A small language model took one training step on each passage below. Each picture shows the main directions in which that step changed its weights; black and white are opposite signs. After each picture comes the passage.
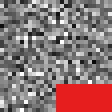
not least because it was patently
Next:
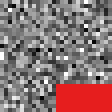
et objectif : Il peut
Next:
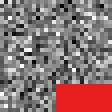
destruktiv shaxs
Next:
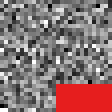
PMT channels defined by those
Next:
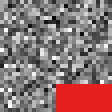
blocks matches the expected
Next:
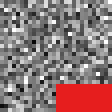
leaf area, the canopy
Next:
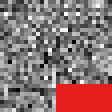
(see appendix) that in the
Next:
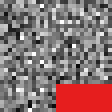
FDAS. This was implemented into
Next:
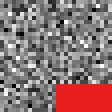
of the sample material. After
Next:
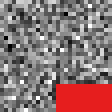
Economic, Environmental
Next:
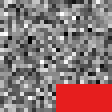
capaz de avaliar entre
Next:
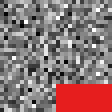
Chandana Loke¹,
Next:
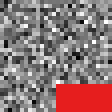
range of sources to gather relevant information on
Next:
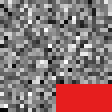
de voltar ou de estar em
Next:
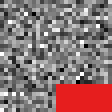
privacy implications, but classified
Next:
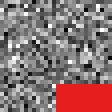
chiqariladi. Yer
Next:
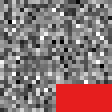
a connected graph G . However,
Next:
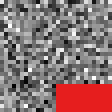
normal quantile as the SPI.
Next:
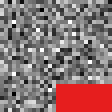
non-magnetic). In case of
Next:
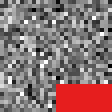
как 'Angelique',
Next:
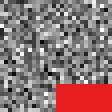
The IR spectra were obtained on a
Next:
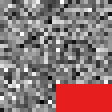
create more active sites, thus
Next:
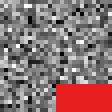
canonical form by introducing a new
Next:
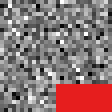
for the communal council’s
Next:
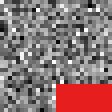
states and not finding the optimal
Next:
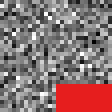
natural, não possui qualquer
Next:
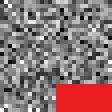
induces a quasihole at
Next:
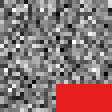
in the visible universe, and it
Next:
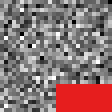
solid accretion rates are calculated following
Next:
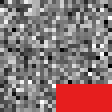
sound events. As shown in
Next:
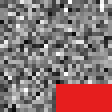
evidence from other periods and in other
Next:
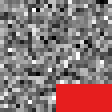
\citep{truelove97}. The
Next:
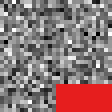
9. This indicates that for all
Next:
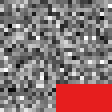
the torus and so are
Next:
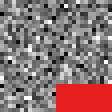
Efficiency Data Envelopment
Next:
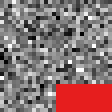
establishing a joint public
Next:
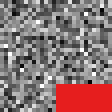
separate the $M$-dependence
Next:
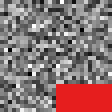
tufayli bugungi
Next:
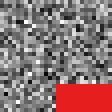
Disponible en línea:
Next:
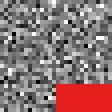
is important to understand BPM as
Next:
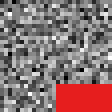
along the periphery of the
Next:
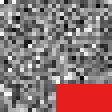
slightly) larger than the
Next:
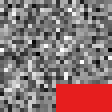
both to be close enough to the
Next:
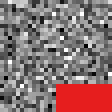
que falharam com outros
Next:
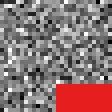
provides discussion for the malleability
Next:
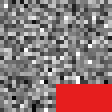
normal (cíclica) 2
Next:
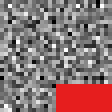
'It is no exaggeration to
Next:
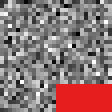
Instruction for the enumerators
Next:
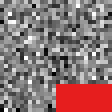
the requirements given above; as well as from
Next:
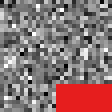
келади. Вояга
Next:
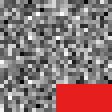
the gap edge is reduced
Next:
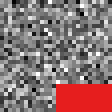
отметить, что район
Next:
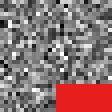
of different historical eras and
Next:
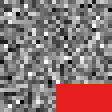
uni o'zgartirish
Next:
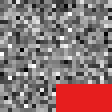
a Londra, presso la
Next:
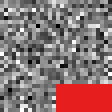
theory is not applicable, as it was
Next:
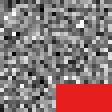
формуванні поведінки
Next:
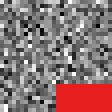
random motion of the molecules due
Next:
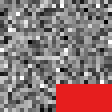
tortish tizimini
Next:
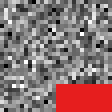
would be added to a real
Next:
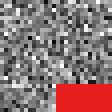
e externa da UERJ.
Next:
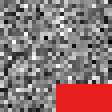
corresponds to a Higgs mass
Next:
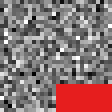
both rapidities is remarkable
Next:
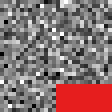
g) less than 4 seconds.
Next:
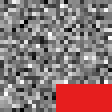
Atua no CAPS III de
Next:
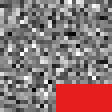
considerably i.e., 1.4
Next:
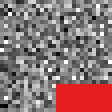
SiC coatings, and
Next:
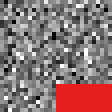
first the question of the global definition of
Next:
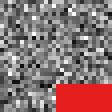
gives the symplectic two-form
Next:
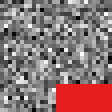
addition of other elements is very rare and
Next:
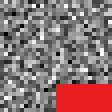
México, el avance en
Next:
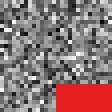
different companies depending on the
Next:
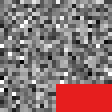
relevant constraints defined by $C$ are
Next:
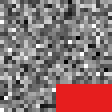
parts, 518 obtaining samples with
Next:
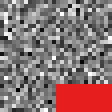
seek to acquire knowledge from
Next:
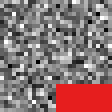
the stand-up comedy,
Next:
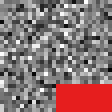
bands show the spread of
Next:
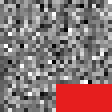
optimization problem yield comparable results. To
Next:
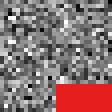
of a He-4 detector to the
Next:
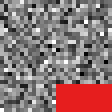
de uso de fraldas,
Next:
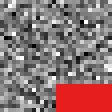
на таких принципах:
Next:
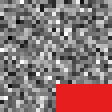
rules and less productive inflections
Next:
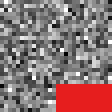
following formulas give the power
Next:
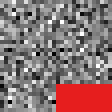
кардани онро
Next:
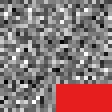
the mode of treatment, and the degree
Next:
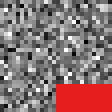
We present in this paper the design and
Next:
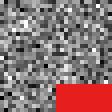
option the flux is directly linear
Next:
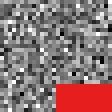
on 3 parameters at most. In the case
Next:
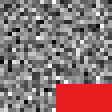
من أهمية
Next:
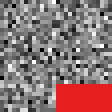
of 2-simplices. If we
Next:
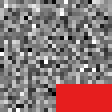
quociente entre sua parte
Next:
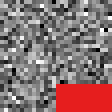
تولید انبوه در
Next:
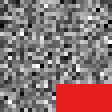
They conducted unit root tests
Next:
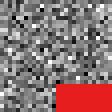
Published By Indian
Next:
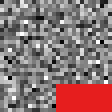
project that developed these components and providing
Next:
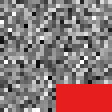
ideal mixing ratio between the red
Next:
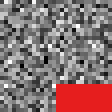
with fluctuations (Tokuda,
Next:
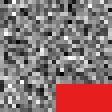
rate of 90.4%. Figure
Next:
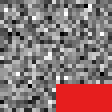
la libertad de los seres
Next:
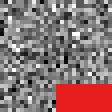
Ein Ansatz zum
